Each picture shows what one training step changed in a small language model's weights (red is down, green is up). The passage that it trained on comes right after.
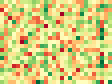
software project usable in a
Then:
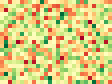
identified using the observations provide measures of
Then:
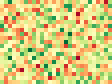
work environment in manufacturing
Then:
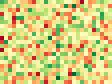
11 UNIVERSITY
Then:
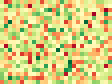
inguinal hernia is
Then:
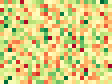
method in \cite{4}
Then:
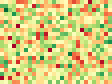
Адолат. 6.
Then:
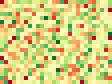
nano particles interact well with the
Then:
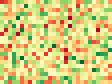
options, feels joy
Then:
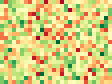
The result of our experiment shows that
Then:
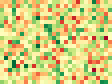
$k$ electrons are in
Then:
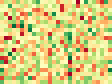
of Teaching Foreign
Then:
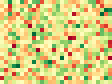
to play a major role in academic
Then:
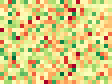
between the APT and PT
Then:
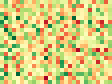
yirig qabilalarning
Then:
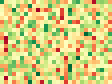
las marcas más grandes
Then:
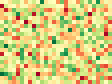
Conflict of Interest The
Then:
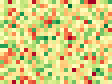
achieves a logarithmic
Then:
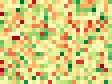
a linkage requires extensive and
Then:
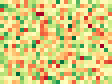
guru, maupun
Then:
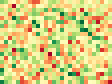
Proposed Fama-SDIP
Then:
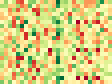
амал қилишлиги
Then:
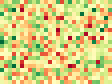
a single echelon,
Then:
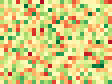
The sample annealing is then
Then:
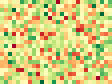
model, 3. Cell growth
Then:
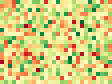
i omówiony
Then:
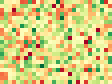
has been recently identified as an
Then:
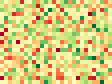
suggest that the tendencies of
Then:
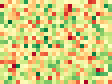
on a four-layer optical
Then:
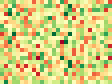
temperature regime in the induction
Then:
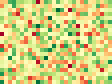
multimodal parameter space.
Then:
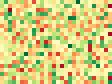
to familiarise CoDIE
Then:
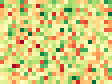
group quantization is that of a
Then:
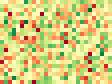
slope of the trajectories
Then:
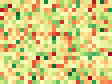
birliklarini anglash,
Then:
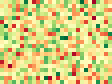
group. Figure 2. Distribution
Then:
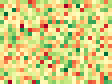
the film attains equilibrium and
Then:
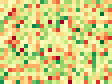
boʻlib qolgan
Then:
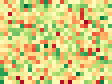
politika fiskale
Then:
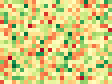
participants in the sessions.
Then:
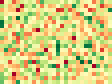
kabi tamoyillar
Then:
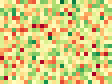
scenarios, *Global
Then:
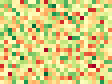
das escolas brasileiras e
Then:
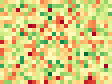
at separate entrance
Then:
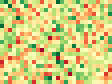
on the Zirabulak
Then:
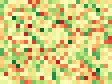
translated to full-scale
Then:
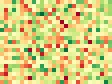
and entropy of the
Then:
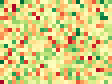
the two-stream discrete
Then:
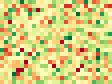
four feed forms (mash
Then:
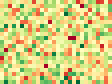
ionization of oxygen as a function
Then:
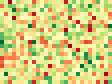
local in the Anderson
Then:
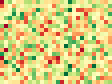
Tri, Sofiyon
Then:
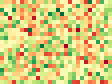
sedimentary analysis.
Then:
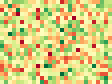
continuation ratio model uses the
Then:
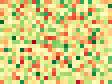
is one of the largest and
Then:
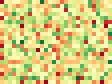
органов ДНР:
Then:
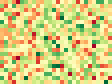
Example use cases related to
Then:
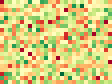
xizmatlarning asosiy
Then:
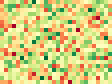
*Le fond de teint
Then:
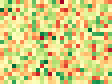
toda aquella información digital
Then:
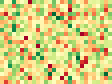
refocusing of subsequent
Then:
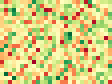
of the subject of power to
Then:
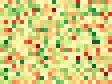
LightWeightNet &
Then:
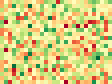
defined as $\mathbf{Q}_{
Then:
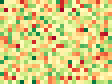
as from oxidative stress.
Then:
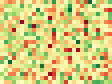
of the city (Brown &
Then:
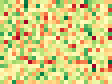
no Quadro 1.
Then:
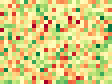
Village Regulation No.
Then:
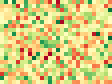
cycle, Figure 5, is defined
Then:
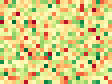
эти стадии развития
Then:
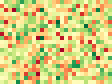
порівнявши його
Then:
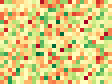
works, reading culture, reading
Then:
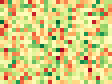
constants, weak and strong
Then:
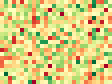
capacitance in the energy
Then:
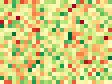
in stationary regime.
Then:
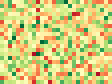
were observed in control group. In
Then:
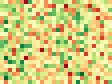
Demidov A.V.
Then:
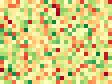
como as pessoas se
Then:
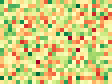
porque hayan sido
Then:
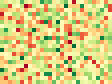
subsequent evidence collection was done by
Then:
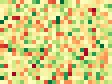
amount of gas is comparable to
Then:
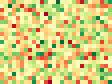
countries. However, not all countries
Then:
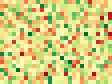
applications in the electroweak
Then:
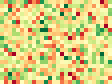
\frac{\delta l}{\delta
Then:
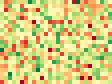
русском языке
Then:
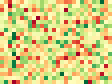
does in the three other cases).
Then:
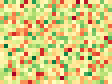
5, Chi-Square
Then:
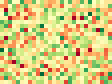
is to illustrate the human health
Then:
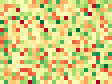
combinations with average lifetime
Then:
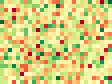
signals with a frequency offset to
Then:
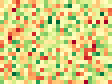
certified low-level
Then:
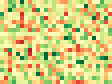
generators $t_a$
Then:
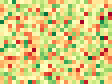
entity the speaker is
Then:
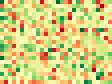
the centrifuge
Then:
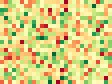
an implementation of the SPMM
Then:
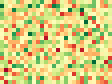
эквайера Region
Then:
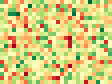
is multifactorial,
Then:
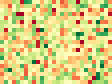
lugares foram solicitados
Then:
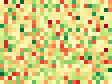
1. With Competition
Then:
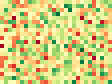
izohli lug'ati"
